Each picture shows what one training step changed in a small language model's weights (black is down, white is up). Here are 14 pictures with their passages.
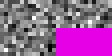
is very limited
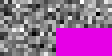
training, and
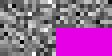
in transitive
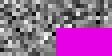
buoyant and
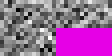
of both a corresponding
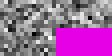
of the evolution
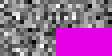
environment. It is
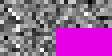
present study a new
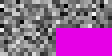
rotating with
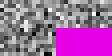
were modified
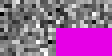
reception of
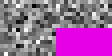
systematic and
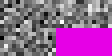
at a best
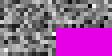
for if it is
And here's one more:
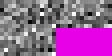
In this section
